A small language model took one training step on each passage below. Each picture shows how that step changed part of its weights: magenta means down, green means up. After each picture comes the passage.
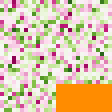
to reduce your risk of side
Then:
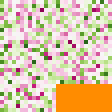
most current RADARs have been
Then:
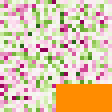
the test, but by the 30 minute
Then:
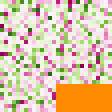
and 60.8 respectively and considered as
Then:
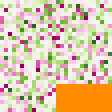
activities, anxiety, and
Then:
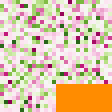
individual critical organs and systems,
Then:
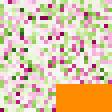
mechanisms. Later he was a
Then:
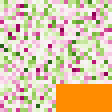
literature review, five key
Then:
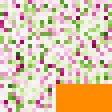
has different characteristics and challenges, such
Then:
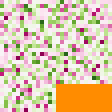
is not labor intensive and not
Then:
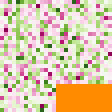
- World leading measurements of
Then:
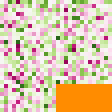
** at 0.01 level CV
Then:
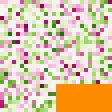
the nature of N₂O
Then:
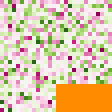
and can therefore be viewed as
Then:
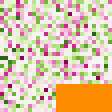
few regions over the past
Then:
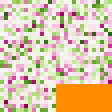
Focus Individual Assistance
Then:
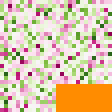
and/or Transgender.
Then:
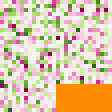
for the four independent variables are
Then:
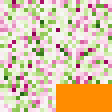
of the symptoms of
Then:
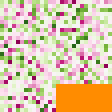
differences among the expected and true
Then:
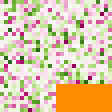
Promotion Based on the
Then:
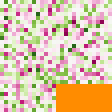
saturation. The manipulated
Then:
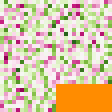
literature review, methodology,
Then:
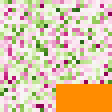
ST data with overall mean AK
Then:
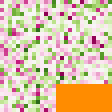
myalgia, fever,
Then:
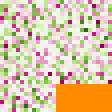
changes in time [1, 2].
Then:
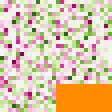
build a political and
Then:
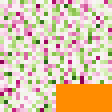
per animal was correlated to the
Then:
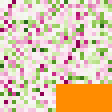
PGA excitation levels
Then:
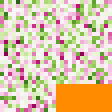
working as an Assistant
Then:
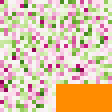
algorithmic mind and the
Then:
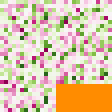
elective laparoscopic
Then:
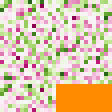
\quad (4)$$ It is also
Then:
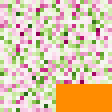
felt obligated to
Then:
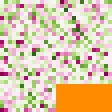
constraints on investments and
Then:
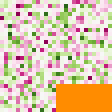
qildi. Amir
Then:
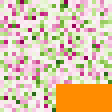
cancers other than SCC of
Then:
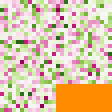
treatment was another factor contributing
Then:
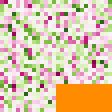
The change of some heavy metal
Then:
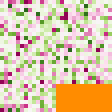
this genre of academic
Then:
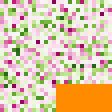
in Table 1 Similar to
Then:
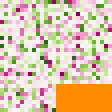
the cluster selection is performed
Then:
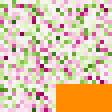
every year. The main challenge
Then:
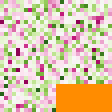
follows. Section 2 presents a
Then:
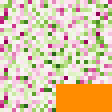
analysis. Specifically,
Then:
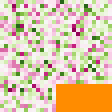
Markov Condition. None of
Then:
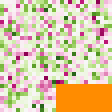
about 4 times lower than that of a
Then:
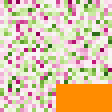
and Marangoni numbers.
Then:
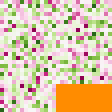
for “wind energy” research data
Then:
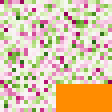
melts incongruently at
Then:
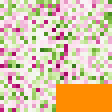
in Ayurveda closely
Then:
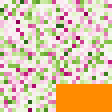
Surveillance outputs were
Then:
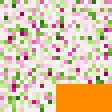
followed detailed consideration of best
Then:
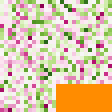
1). It is clear that the different
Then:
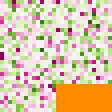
of the art methods. 2
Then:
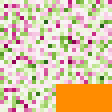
to ensuring the harmony of
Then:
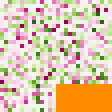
the southern hinterland
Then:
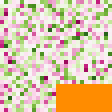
following. TABLE II
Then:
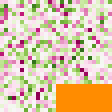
will appear in the test region,
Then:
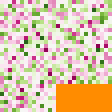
was quantified based on:
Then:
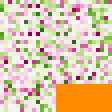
the the National Irrigation
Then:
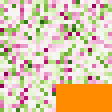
web quest, we understand the
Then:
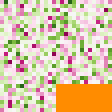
set of abilities implemented by
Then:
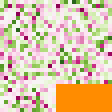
kinetic gas theory
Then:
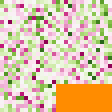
many experts have speculated that the number
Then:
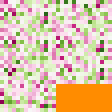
G E B G E Network
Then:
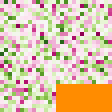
Networking Indexer Service
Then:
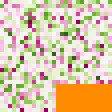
Engineering, Institute
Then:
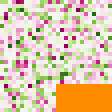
the outer cannula after
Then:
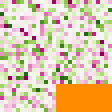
of cruises per year in
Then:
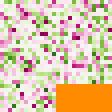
the organoleptic properties of
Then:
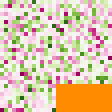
in refluxing solvent.
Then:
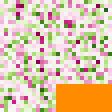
pixel image. A
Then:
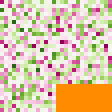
percentage analysis, and chi
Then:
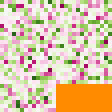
2. THE REAL
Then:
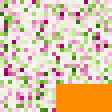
can be traced back to the
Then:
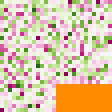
end of the section, on a layer
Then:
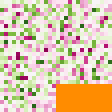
role as an active site for
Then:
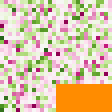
66.7% being classified as
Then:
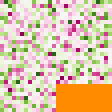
equipped with Electron
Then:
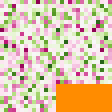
(solid line) that
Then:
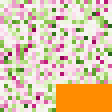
processing, storage, and access
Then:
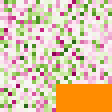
(2) gave emerging
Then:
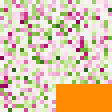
residuals scaled over
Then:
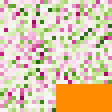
model and how do you make process
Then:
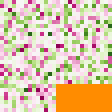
for interactive, immersive
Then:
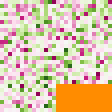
the scope. In this
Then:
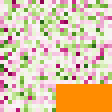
of mud aggregates.
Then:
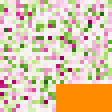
arriving in the United
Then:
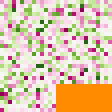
and improving the online learning
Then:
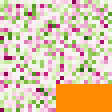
zones should not communicate with
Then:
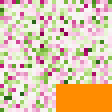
S2D-Dec can deal
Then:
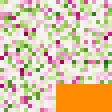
isotropic case. The
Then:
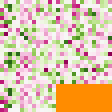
fetuses formed based on
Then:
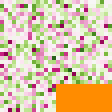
individuals who have completed primary
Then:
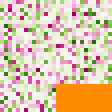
reincarnation in this world
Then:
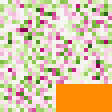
Figure 15. Number of influences
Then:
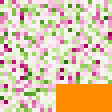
is prepared with all costs,
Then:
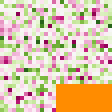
no objective, scientific
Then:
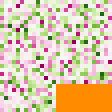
Keywords: Developmental
